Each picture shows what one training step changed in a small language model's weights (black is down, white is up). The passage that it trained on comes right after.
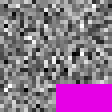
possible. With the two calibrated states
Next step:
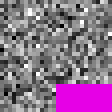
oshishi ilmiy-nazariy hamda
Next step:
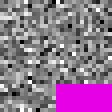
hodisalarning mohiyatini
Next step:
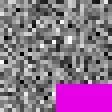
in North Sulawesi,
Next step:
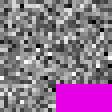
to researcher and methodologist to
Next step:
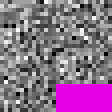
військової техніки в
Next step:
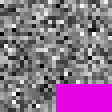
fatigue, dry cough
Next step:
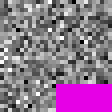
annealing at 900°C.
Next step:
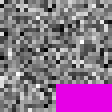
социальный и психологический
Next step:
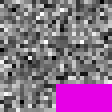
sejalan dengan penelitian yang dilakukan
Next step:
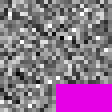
Verbindung von Forschung
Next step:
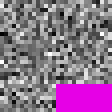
societies "by Maurizio
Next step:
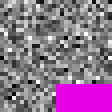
offene Diskussion aller
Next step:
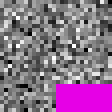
subnetworks. Architecture
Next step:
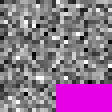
current reversal of battery
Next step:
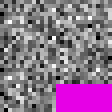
Nanobiotechnology |
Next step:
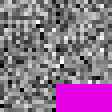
resistance and thermal shock fracture
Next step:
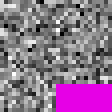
екологічно безпечними, як
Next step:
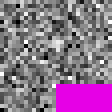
the Puerta del Mar University Hospital
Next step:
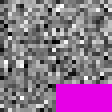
this article. Sample type Flat
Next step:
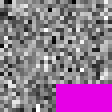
la práctica deportiva,
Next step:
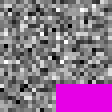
depends on the form of virtual
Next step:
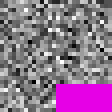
10 operating system, 16 GB of
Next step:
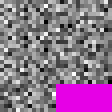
represent a valid alternative to estimate mechanical
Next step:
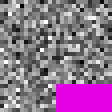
and in the bottom of
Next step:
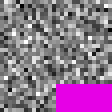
fairly pure culture of the
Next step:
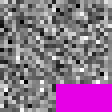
evaluation of the adaptive façade system
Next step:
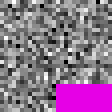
apresentação dos resultados, baseados na
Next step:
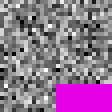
ini memungkinkan pengukuran
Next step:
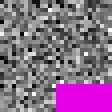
va hamiyatsiz erkak.
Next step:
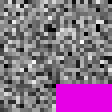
dan wewenangnya seperti
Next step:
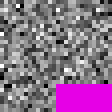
de la ville*; b)
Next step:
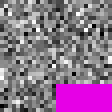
European Union HPC High- performance
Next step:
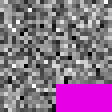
a high-end vibro sieve
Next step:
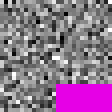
on calcium profile. Buffer concentration
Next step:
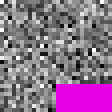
seguimiento psicosocial, así
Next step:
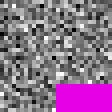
= 25% Vertical reduction =
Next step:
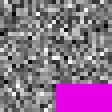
yaratilgan asarlarga nisbatan
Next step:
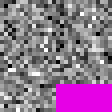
Corresponding benzoic acids
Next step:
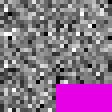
Regency Investment and One-
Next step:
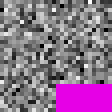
forskingsinstitusjonar i
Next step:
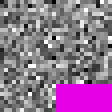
practitioners from 20 countries attended.
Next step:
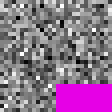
Error Position in cm (%)
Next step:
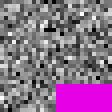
Maturin and James T.
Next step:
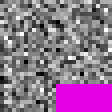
и стимулирования для
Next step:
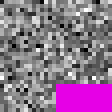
too, the researcher embarked on
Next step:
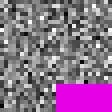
ışık tutmaktadır.
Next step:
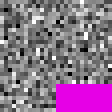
Secco, L., Miller,
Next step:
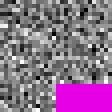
al sistema según el rol que
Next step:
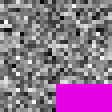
(BAT) is injury to
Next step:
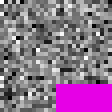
population of brain multigraphs,
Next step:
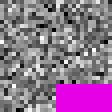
Based on Table 5, many students were come
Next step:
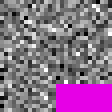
kishi to‘g‘ri
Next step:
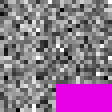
a certain TRL level.
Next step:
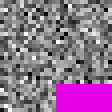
MEETING The 9th
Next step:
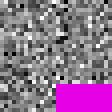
texnologiyalar salohiyatiga bog‘liq
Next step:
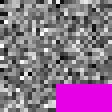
in agreement with that of other researchers
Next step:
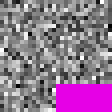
фойда ва ялпи
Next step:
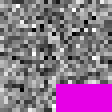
8 (A) relative to P1 process
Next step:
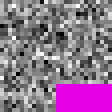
помощи, исследовании
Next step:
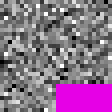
élément essentiel du mix
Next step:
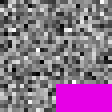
providers, including hyperscalers.
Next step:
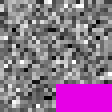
that, out of 138 study
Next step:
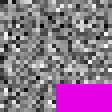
stress indicators could provide insight into the
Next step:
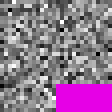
Textile and Light
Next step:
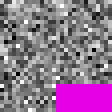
analyzes the factors influencing management
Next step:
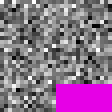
than the under-15 Indian
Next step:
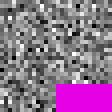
axborot modellarini qurishning
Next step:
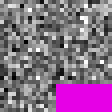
faoliyatini takomillashtirish zamonaviy
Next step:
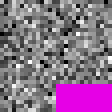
supplies. José
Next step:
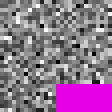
related complexities and the strategies employed by different
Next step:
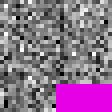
security capability and thus review and update
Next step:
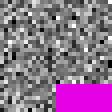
wir Sie im Garten der
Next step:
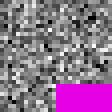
research of environmental medicine as an independent
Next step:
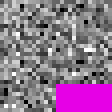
[6]. В отличие от
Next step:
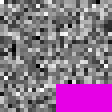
zamonaviy ingliz tili
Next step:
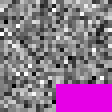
all other conditions same, the spacing
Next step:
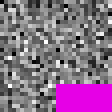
berbahasa anak.
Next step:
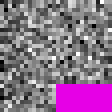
estratégias que busquem analisar a
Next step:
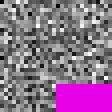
Strasbourg. 3.
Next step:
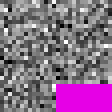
України. Ключові слова:
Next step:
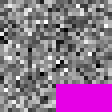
holding the original text in front of
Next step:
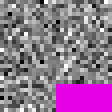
процесі підготовки управлінських
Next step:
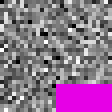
a implementação de novas comportas é
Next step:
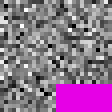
a estabilidade dos órgãos
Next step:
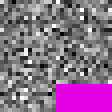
diseñado. A pesar de esta
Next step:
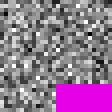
of callus formation and organogenesis,
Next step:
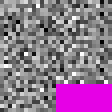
который имеет 13
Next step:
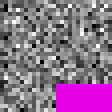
ИП стоит на учете
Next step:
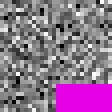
освітнє середовище
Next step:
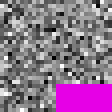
clinics from April 2025."
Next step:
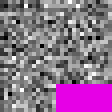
O.; Millett,
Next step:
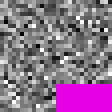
formal representation of the conceptual system and,
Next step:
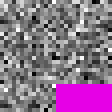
maqtov istagi 9–11
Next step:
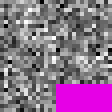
room temperature of 20°C. After
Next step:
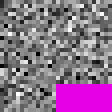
da Atuação dos Recursos Humanos
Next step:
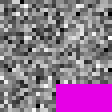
slednji uporablja
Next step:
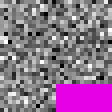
a throng of muslims.
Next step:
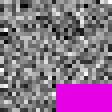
тўлиқ бекор
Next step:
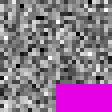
model in terms of MAPE was RF
